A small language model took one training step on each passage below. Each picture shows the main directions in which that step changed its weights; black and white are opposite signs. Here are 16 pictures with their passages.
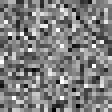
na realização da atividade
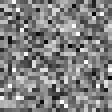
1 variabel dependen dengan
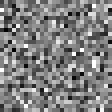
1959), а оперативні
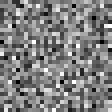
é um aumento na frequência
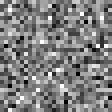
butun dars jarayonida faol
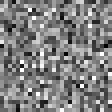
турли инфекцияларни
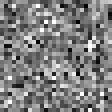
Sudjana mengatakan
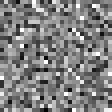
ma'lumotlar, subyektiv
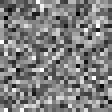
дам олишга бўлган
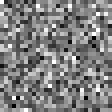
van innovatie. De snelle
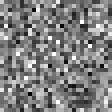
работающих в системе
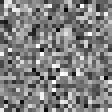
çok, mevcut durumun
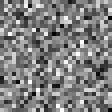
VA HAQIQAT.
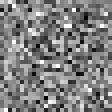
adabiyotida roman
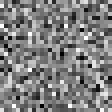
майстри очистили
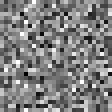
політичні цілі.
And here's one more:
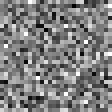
de astronomía francesa
